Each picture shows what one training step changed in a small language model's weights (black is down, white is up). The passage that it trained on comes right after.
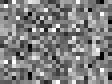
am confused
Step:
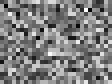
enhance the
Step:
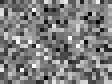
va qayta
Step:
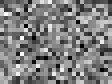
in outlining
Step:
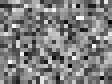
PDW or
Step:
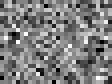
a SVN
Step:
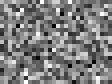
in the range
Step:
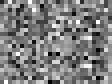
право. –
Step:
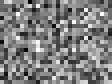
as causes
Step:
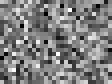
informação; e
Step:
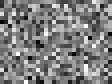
by various
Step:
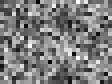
shows the
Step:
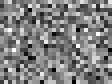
the system performance
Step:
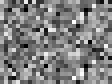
va adrasga
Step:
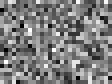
expressed as
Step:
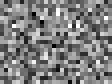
learning goal
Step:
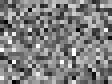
of the educational
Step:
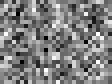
якщо в
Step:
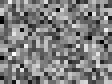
dan baland
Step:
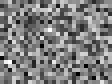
be used for
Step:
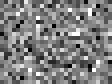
em que consta
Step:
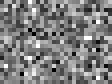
ДПК и
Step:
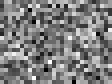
the size of
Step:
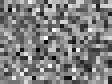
The instrument
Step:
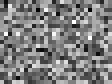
basados en
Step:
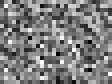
development of
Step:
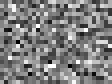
Data were
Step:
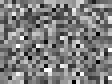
that patients can
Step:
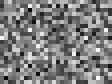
the importance of
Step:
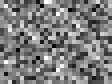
case, one should
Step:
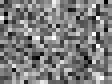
Programa de
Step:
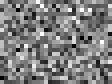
were collated
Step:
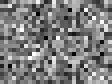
The induced
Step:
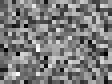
indices are not
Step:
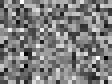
design process and
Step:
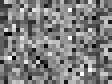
inter role
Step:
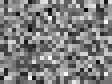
mean by using
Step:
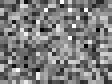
able to
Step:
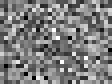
is therefore
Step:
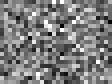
the ways
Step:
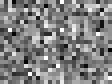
Views and
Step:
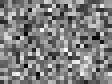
on the project
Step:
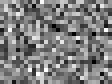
potential in the
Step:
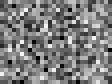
and mobile
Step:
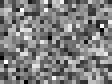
risco de
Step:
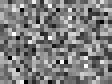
first aid was
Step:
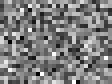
the management tools
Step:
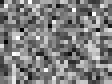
environmental impact
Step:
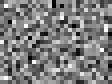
to shape
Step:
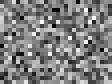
solving the
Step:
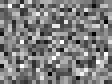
national identity
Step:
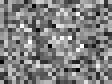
en todo
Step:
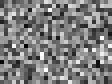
on plain
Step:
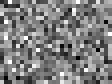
negatif yang
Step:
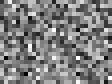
different approach, based
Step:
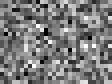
jí j-
